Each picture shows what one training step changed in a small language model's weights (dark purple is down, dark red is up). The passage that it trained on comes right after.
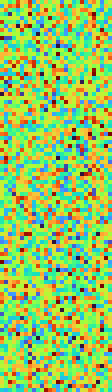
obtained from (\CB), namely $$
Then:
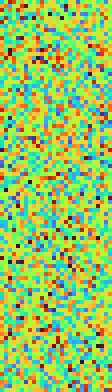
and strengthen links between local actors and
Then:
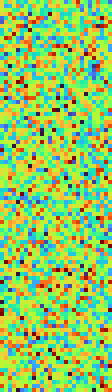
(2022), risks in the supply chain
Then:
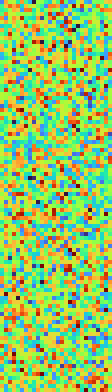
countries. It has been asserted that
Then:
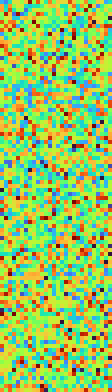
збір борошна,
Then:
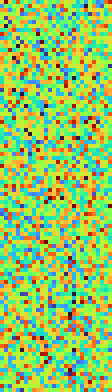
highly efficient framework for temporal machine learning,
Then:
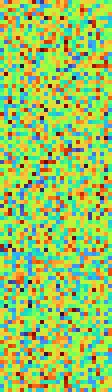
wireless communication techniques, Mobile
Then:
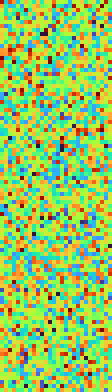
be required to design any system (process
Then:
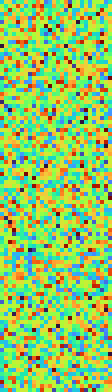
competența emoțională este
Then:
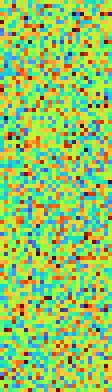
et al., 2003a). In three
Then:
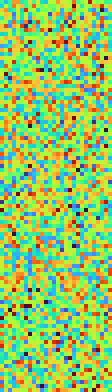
que fuera académico de
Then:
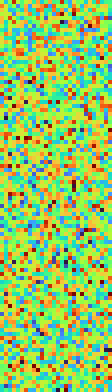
proposed. The hierarchy of
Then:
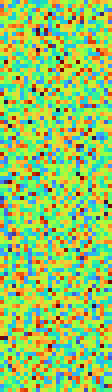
an admissible solution $M\su
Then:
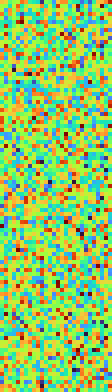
made explicit by Bernard and
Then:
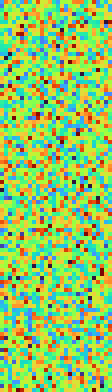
for many decades, already the first invariant
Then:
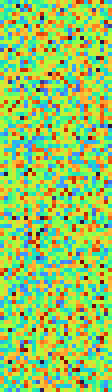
process these actions, users can have a
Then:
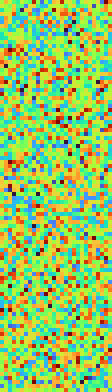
do gatunku i wykazanie
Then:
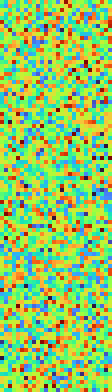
that $(\bfX_t)$ has the
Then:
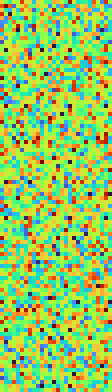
таблице. Таблица 1
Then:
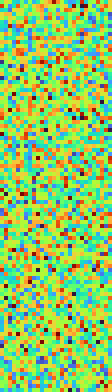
number of the equations. By using
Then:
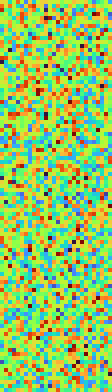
Kozlowski, Li,
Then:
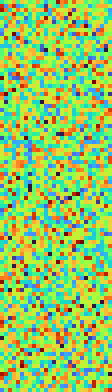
Let $A=k(V)$ be
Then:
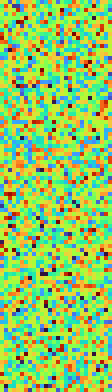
віктимізація та ін.
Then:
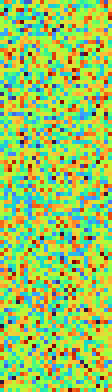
muzokaralar yoki xalqaro
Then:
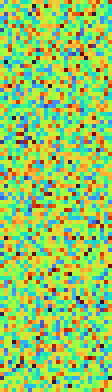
актуальными. В то
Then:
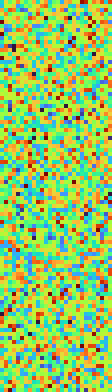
envolvidas com a singularidade e
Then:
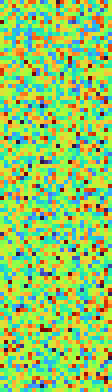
ва амалда реализация
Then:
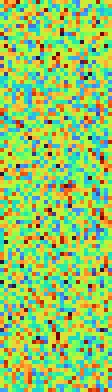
of the torus $\TT$ and real
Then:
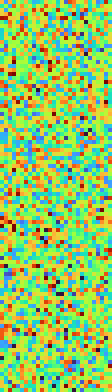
of continued fractions to the
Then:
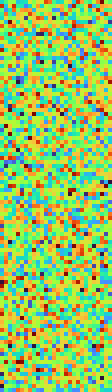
vital role in strengthening primary
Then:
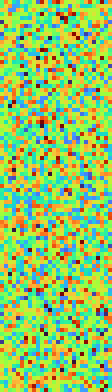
da região. Um fator
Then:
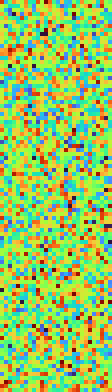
be calculated from experimental values on the
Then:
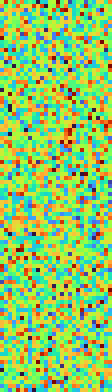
number of easy and complex localities in both
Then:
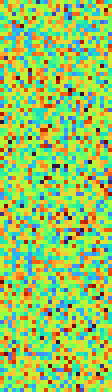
energy conversion system (WECS)
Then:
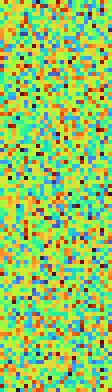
can apply Fubini's Theorem and get
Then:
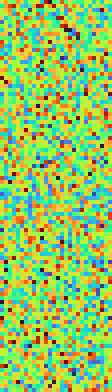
$R$-module $M$ with
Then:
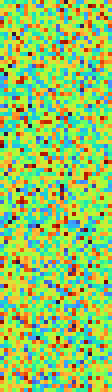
in between efficiency of the CCA and
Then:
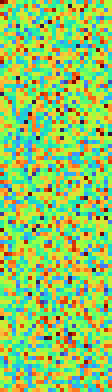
olishlari; - pedagogik
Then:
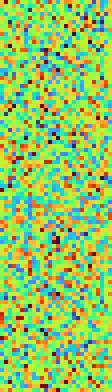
من قرآن
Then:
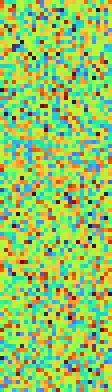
place the communicating tasks on
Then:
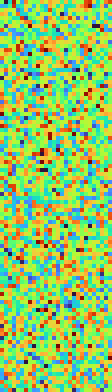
Viana, for diffeomorphisms in
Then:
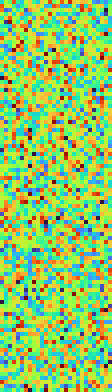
Lascar strong. We can associate
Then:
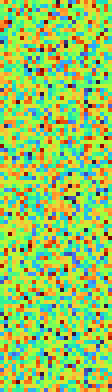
$\E_k$ (Theorem
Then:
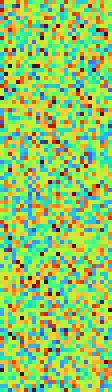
stand in opposition to Holy
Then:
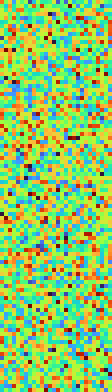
DEL ENCINA y de
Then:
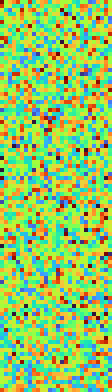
transposed-letter pairs of frequent
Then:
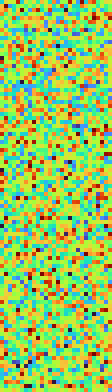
толали тузилмаларни
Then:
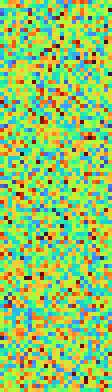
psychosocial support of the stakeholders
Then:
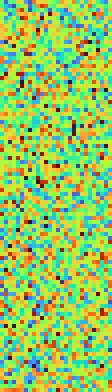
\rtimes C_2\big)
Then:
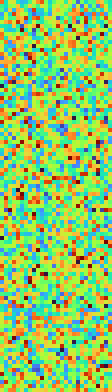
Sciences, Tezpur University, \\
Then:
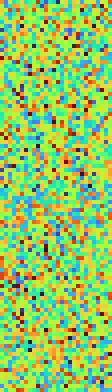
of algebraic groups $$\mathbb{G}_m
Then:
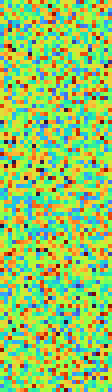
obyektlarni boshqarishni
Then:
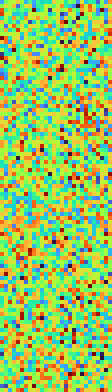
low-income countries while there is more
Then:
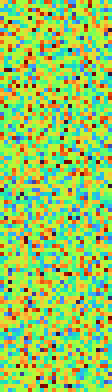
науковій та технічній
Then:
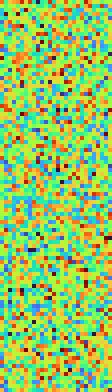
expect that learning the dual values will be
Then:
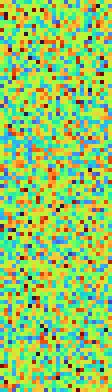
colonies a given culture of
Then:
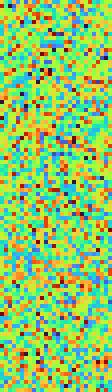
data represent persons, corporate
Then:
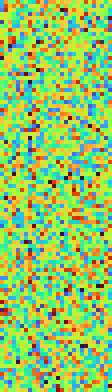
madaniyat-kasbiy faoliyatda
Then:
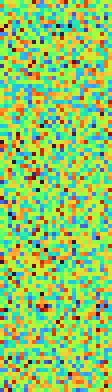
dalam dunia pendidikan,
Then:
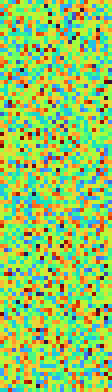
For completeness, and especially in order
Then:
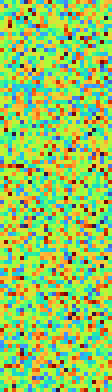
have improved it greatly. The author
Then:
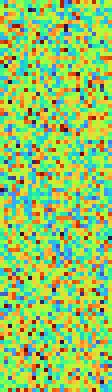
the equations are a little easier
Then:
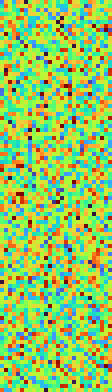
negative. The overall prevalence of
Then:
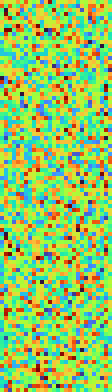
Through applying health education program, to
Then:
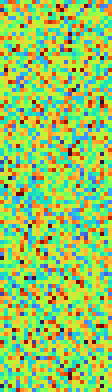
in both developing and developed nations.
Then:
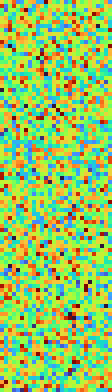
with larger sample sizes and controlled
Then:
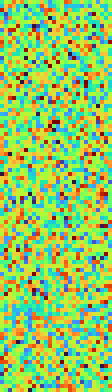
rivojlanishi mumkin. Gepatit A
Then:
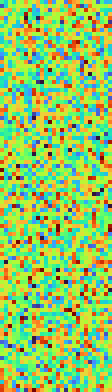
of the $(H)$ hypothesis:
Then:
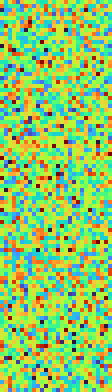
bridge the gap between reality and desired
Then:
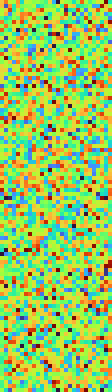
аст. Аммо дар
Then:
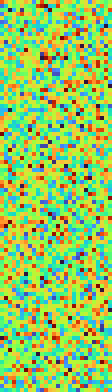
to report the impacts and usage of
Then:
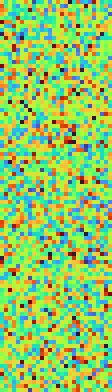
e Estatística (2002)
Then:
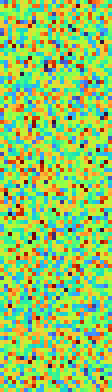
II yarısı və
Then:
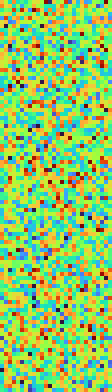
Figure~\ref{figshp} with
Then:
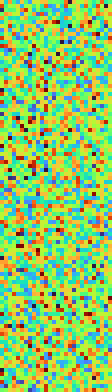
de como as cidades podem se
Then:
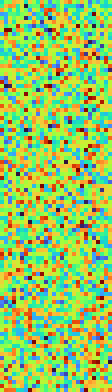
a pirrotina y
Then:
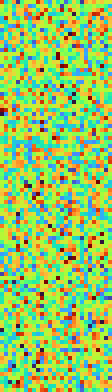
pure and hybrid composites made with
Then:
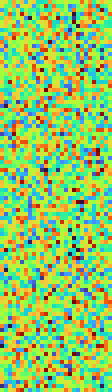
case) a simple expression as function of
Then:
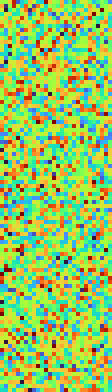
ABIMI specializes in the management
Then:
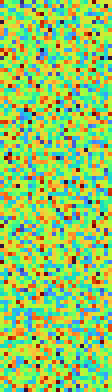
se extrae el tema principal de la
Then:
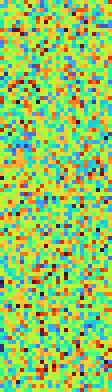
complement is complete multipartite.* Proof.
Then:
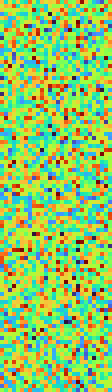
Delaunay Triangulation on
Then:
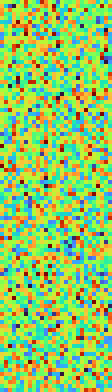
respecto a esta variable, por lo que
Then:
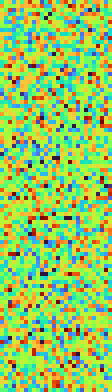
³ урахуванням
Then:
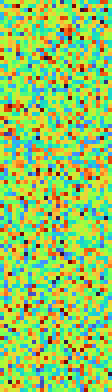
got many more advantages.
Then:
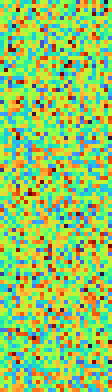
identification of variation at the genetic
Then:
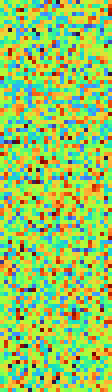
также существует
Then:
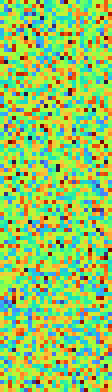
a {\it completely distributive lattice}
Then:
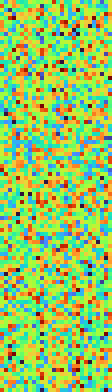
interested readers are referred to
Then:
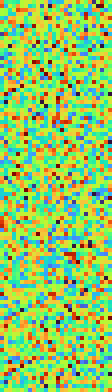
and $h'(u)=y$ for
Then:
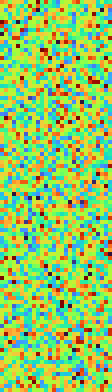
WhatsApp application, with four
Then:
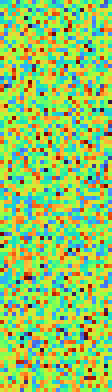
Magno pretende é que a
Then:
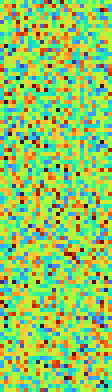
\in Z$, with $Z$ a
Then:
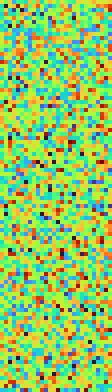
each $n$, fix any measurable
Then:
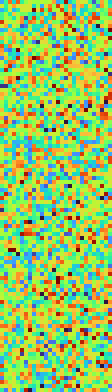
додавання 50 мкл
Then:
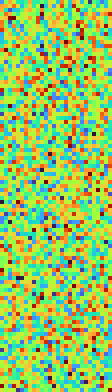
on how the project has impacted your future
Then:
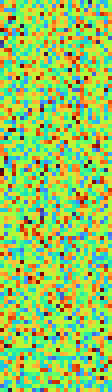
outcomes impacted by integrated package
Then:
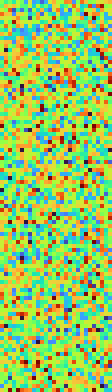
[1]). At the beginning of
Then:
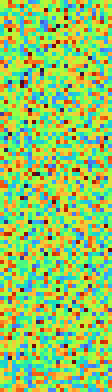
"yashil" iqtisodiyotga
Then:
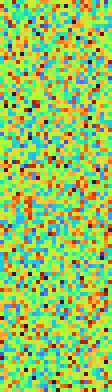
at Bulacan State University Graduate
